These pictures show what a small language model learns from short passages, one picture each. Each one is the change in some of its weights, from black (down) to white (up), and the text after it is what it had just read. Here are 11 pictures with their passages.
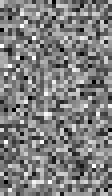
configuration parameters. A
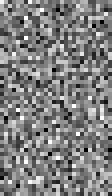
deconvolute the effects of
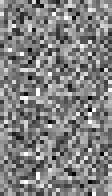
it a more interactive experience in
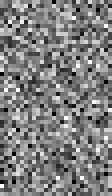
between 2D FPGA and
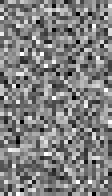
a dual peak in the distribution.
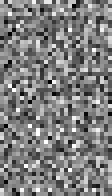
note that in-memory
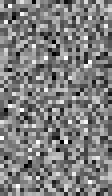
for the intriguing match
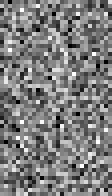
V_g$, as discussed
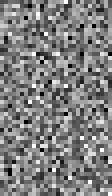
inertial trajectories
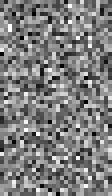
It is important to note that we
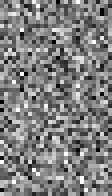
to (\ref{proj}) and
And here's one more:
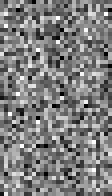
The other way to estimate the
